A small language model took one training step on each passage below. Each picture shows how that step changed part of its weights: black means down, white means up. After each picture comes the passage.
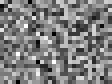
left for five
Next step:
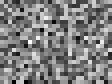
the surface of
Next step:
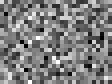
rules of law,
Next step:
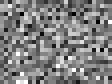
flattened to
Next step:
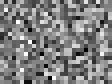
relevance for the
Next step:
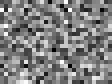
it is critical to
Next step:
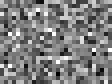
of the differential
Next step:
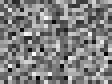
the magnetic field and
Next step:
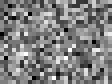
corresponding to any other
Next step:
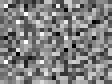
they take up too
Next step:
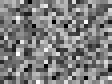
priors, the
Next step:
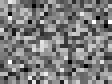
stronger than some
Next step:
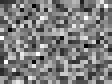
implies $X
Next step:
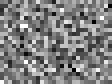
for inland and
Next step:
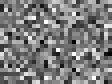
Networks and
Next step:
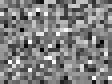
of the Gaussian
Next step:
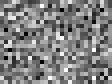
This subfamily
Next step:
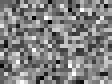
isomorphic to
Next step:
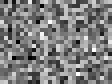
This also places
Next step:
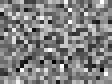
spectrum determined by the
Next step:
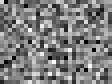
boundary conditions for the
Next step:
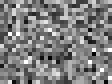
effect of the radiation
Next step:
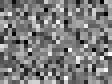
QIT on systematic
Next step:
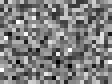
processes and the
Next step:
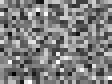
of papers and
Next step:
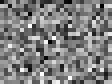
models using different values
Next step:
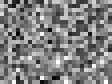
at the beginning of
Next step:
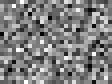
availability of higher education
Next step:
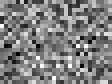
and are consistent with
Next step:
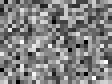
theoretical studies have shown
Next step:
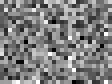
effort is exponential
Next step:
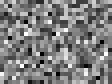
corresponds to the orientation
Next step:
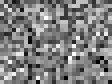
the Landau
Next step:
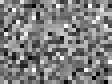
concentrations (Table
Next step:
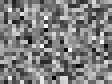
a modulation strategy using
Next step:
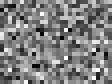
correlated with macroscopic
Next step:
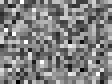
depend mostly on the
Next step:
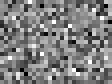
physical, Mental
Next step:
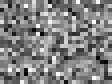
no cross terms between
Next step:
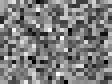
with a symmetry axis
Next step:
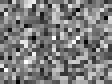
root, l
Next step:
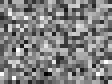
explained by the
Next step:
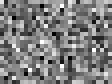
rest frame of the
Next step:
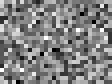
DMC) and
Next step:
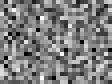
2 Midpoint
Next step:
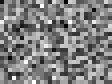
the molecules,
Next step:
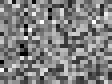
algorithm used to group
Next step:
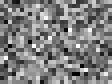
the strict upper limits
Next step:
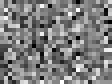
ecosystem make
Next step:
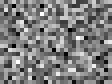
building a system of
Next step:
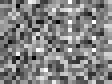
rendered the
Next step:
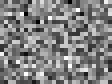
and effector
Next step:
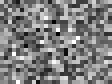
the mists of
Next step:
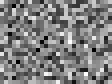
text and the
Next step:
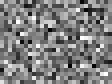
frequency there is still
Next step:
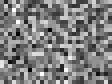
profile at the
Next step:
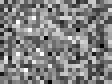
powers on both
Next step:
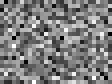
ferromagnetic phase with
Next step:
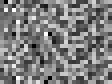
strains currently
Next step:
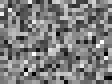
from the very small
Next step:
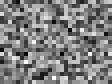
the strong and weak
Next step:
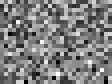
activities against the performance
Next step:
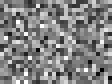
beginning and the end
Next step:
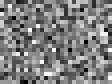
GPS are commonly
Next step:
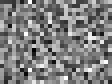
The most accurate result
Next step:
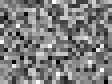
has the symmetry
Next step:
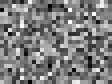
provided new properties of
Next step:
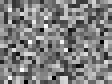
a system of
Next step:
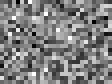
solution and grow into
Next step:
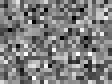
that any compact,
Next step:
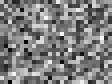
the motivation variable has
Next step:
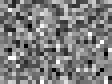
only during the early
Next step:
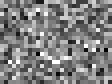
of the ground state
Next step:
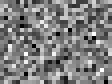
to the finite element
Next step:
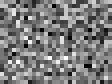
side of the
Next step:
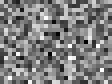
the system during online
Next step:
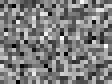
operate independently.
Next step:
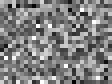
may be present as
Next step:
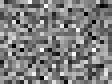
software development. To
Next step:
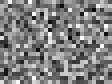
is better seen for
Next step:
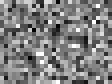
something he
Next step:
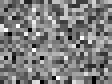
are set as
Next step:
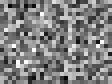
against the temperature.
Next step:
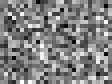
by regressing
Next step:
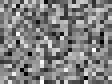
multiplications need
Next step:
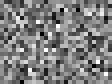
estimates given here are
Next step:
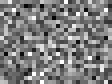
load tended to
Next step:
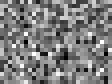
for the entire
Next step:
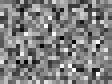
in vacuum) between
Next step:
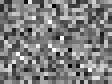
equations are responsible for
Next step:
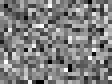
Disclosure of
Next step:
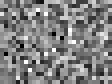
of the pairwise
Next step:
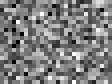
meeting. Both
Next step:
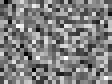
for decades,
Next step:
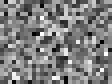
using the two best
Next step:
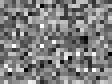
same gene.
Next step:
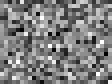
by the dynamics of
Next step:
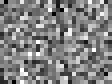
that Hilbert spaces
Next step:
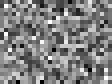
many serious challenges
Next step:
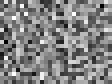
bosonic problem.
